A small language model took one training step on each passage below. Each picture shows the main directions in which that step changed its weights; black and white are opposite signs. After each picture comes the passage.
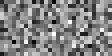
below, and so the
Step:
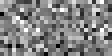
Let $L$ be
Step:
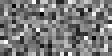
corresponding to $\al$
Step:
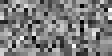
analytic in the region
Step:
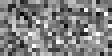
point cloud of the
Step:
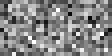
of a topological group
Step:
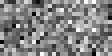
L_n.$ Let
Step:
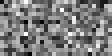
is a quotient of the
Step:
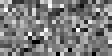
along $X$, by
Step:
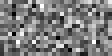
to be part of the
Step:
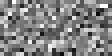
to q.o.
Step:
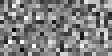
to behave like
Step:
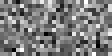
since input rate to the
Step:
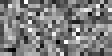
the external
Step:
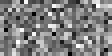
normal form} Based
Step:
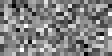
mapping class group
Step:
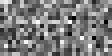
a useful vanishing
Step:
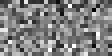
the solution to the
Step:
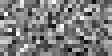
more details on the
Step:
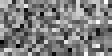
relax the model at
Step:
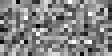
\le C$ and
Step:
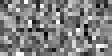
over the complex field
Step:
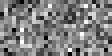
divisible random variable
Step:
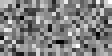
it constructs a new
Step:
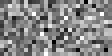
language of
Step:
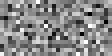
N \), the relation
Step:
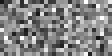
the quotient of the free
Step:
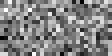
In particular, the rate
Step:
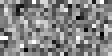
$\lambda$ is as
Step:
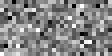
Temkin and
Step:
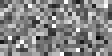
for $|x|$ large
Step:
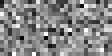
we obtain% \[
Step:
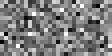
\hline Online
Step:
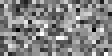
$u$ is
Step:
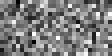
to prove the proposition,
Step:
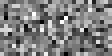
filtration of
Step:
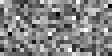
If there is a point
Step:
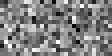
adding a new
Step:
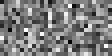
paper, we introduced a
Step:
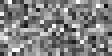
étude se
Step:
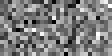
incomplete Bell
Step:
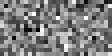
and $u,
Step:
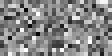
drawings of a
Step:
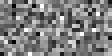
to be the subset
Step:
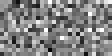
shows that $j$
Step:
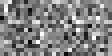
a finite dimensional complex
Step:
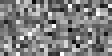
values are bounded below by
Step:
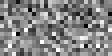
level of approximation,
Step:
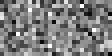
below, we introduce a
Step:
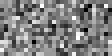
then equality can hold.
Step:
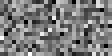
include a local
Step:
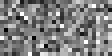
not needed at the
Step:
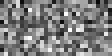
design constraint that blocks
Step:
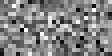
to follow the classical approach
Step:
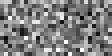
an eigenvalue of
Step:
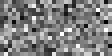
for fruitful
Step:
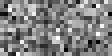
of non-abelian
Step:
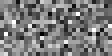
shall introduce the local
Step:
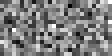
are polynomials with real coefficients
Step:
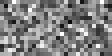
such that $0 <
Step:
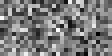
convex domains) the
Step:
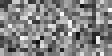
assume the following property,
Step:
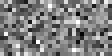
for each $1
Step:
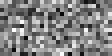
to a basis of fundamental
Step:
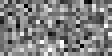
mountain wave test
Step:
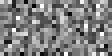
be the operator defined
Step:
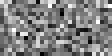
there is a natural action
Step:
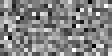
adjoints are called
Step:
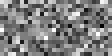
the multivariate
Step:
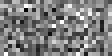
density of an integer sequence
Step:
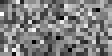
associativity of the
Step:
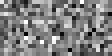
is the inverse function of
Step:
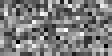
complex number since a
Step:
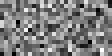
distributions. In Section
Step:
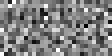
partition function. As
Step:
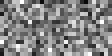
by our assumptions. Hence
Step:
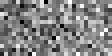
arrow, one
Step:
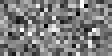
$G \times
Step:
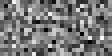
used in the proof is
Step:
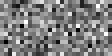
is correct as
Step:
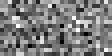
An algebraic family of complex
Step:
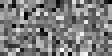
the analogues of
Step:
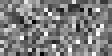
large $n$, the
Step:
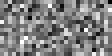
that for any function
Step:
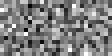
5, we use the
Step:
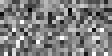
clear that $R$
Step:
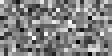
using a zero order
